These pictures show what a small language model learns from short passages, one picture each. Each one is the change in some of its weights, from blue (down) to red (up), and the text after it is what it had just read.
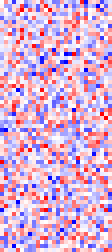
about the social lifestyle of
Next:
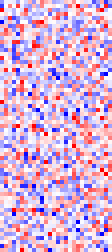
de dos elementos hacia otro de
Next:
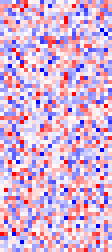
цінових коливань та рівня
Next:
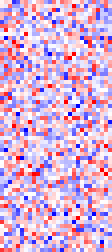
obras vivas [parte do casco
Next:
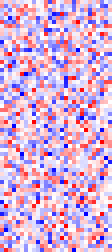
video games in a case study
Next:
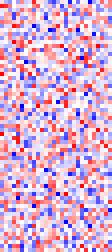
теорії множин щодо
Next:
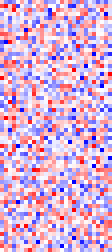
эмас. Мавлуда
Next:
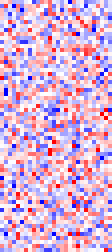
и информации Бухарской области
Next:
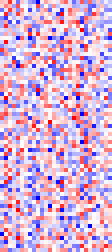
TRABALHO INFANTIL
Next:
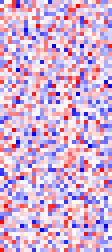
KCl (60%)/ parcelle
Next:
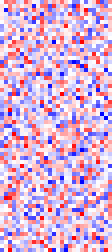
в рутинних завданнях:
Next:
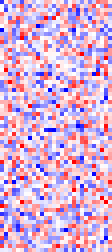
bo‘yalgan oltinlar yerga
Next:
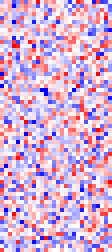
Hasil perhitungan stabilitas
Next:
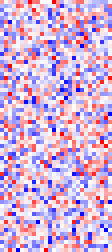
tak czynili, jak Ja wam
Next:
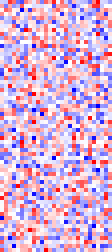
humana, garantindo os direitos
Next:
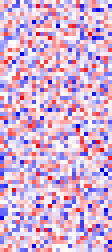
también hay algunos descritos tanto
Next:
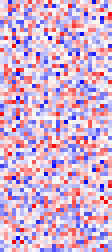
interlocutor”, um profissional
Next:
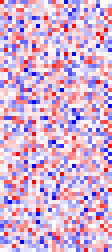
networks, engineering
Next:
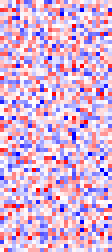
« application tueuse » (killer
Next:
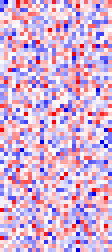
441 Atamuratova
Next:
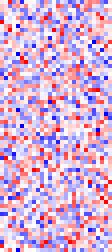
ishonch hissini shakllantirishga
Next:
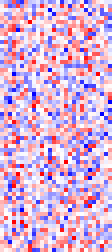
вв. Методом сплошной
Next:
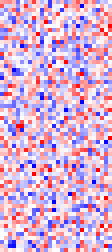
média global é 68,8%
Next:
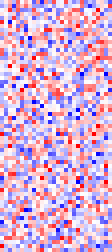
Puntuación Categoría “
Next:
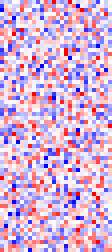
їх стабільне відтворення в
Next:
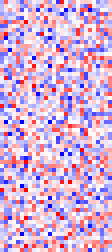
Tastanov N.A. –
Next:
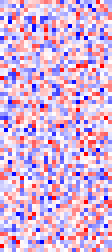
of a variable structure with internal and
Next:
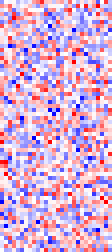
kapitali konsepsiyasining
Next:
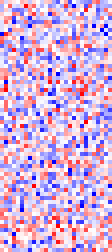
партнерских отношений,
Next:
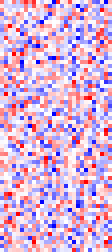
de temps, ils augmentent la
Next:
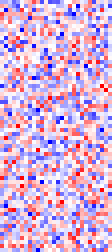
hisobot davridan keyingi
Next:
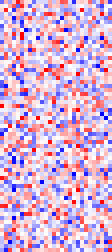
que pudessem expressar seu
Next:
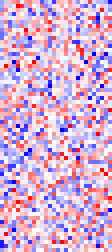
зарегистрировано более 30
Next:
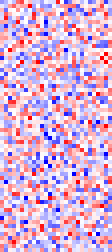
sobre como estimular o desenvolvimento das
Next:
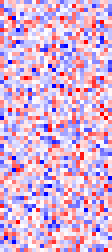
физической подготовленности курсантов
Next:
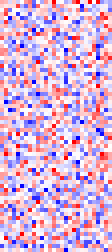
possível o contato direto da pessoa
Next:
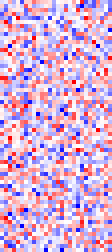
indringende analyse van de
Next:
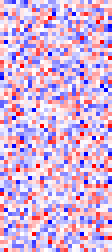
желающие уже могут
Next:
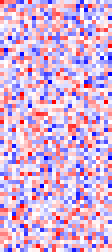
madaniyatining o'choqlariga
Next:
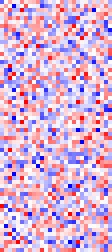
XX əsrin sonlarından
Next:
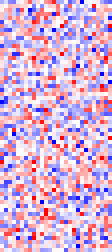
ajratib turuvchi, unga
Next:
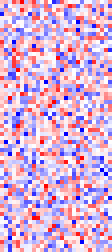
et aujourd'hui*.
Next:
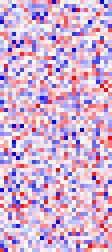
الخطية العربية، دار
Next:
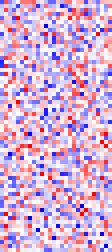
gods with the declared forms of
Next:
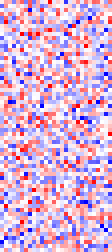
12 vídeos, reagrupados
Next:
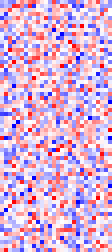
muvozanatini kuzatish va
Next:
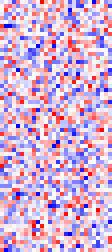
sirka kislotasi,
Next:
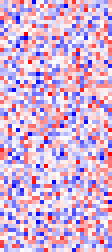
— „budził ogromny
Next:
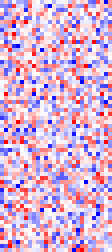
of Psychological Sciences, Academician
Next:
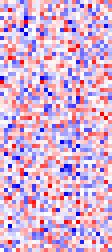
ganhando espaço em sociedade,
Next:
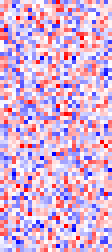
dados gerados em tempo real por
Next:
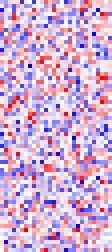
Salvador, localiza-se num
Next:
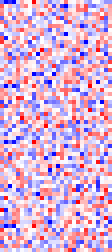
economic growth among lower
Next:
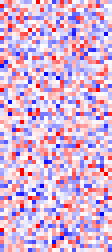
bola o'yinda ishtirok
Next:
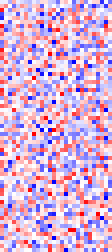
كما أن هناك
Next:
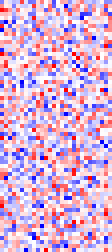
47,3% fueron chicas.
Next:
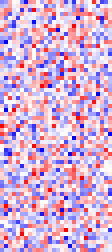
l’assenza di un obbligo
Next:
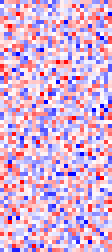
спеціальні семінари, які
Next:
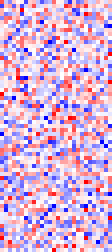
жгутовой и ленточной
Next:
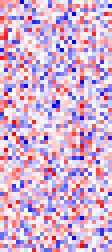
зображенням Діви Марії
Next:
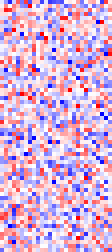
должен был отвезти брат
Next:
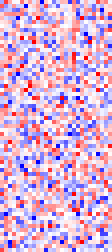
se recomienda en infecciones de
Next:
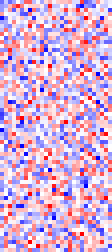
várias teóricas no decorrer
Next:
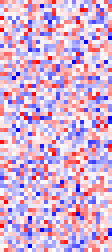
interna do sujeito, na qual ele se
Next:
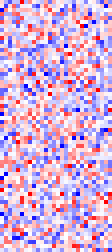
paytda intellektual belgi
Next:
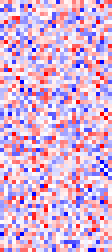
в течение всего сезона
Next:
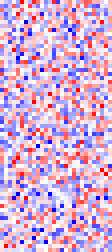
o‘z fikrini asoslab
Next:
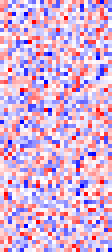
na reunião de entrega. 32.
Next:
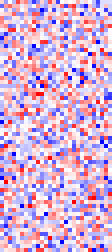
свою очередь, степень
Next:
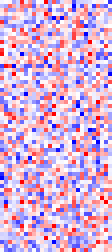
mutlaqo yangi texnologik yoki
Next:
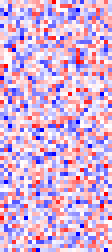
gli oggetti della vita
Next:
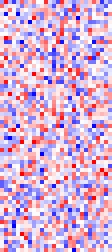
hissasi YaIMning 11 foizini
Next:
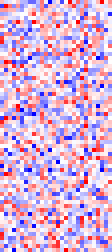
системи етнохореологічних
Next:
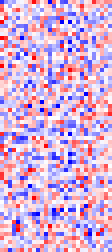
Human-LLM Synergy in
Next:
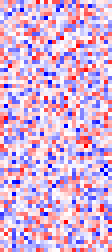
ketiga lainnya, tujuannya
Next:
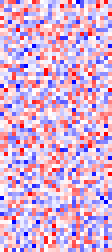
berish) mashq, misollar;
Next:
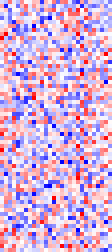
la CNSS. La CMR a
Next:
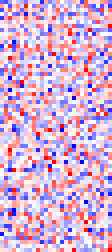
Рис. 1. Выпуклые
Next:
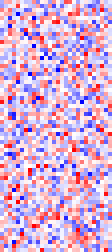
bo'lish; – umuminsoniy
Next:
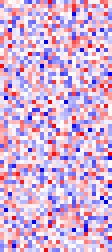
по матеріалам ХХІХ
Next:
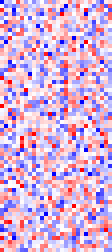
Keyin foydalanuvchi bir nechta
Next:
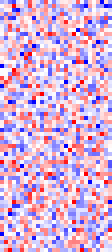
ravishda takomillashtirishi va
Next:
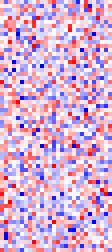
навантаження на харчову
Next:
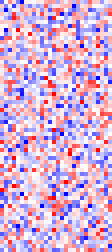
Distrital de Surquillo,
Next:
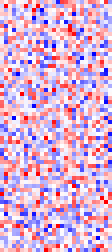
de materiais, desincentivando
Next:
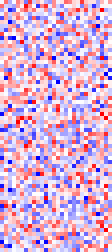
only to the stomach, but
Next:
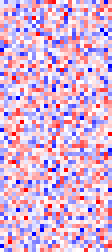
como respuesta a este público que busca
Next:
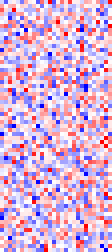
en la zona entre el primer y el
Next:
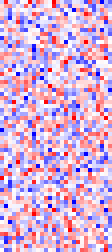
visão distorcida da realidade e das
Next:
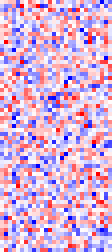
a água para os tanques. Nas
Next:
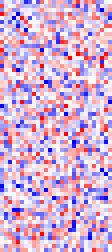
organización, unas 3.000 millones
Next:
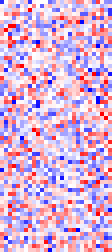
национальности и пола могут
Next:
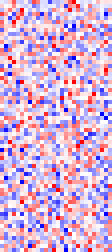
xo'jaligi va boshqa
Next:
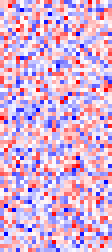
e na pontuação final. A
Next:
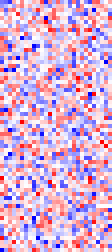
günde başlamakta ve
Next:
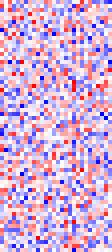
negara-negara pesisir.
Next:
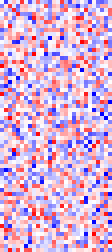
Удлинение плюсневых
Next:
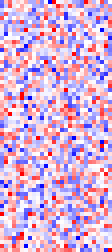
bref tour d'horizon des
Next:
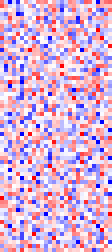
нарсани кўрсатишда уни
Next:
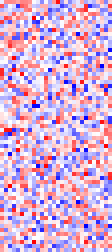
nie ma w nim literówek,
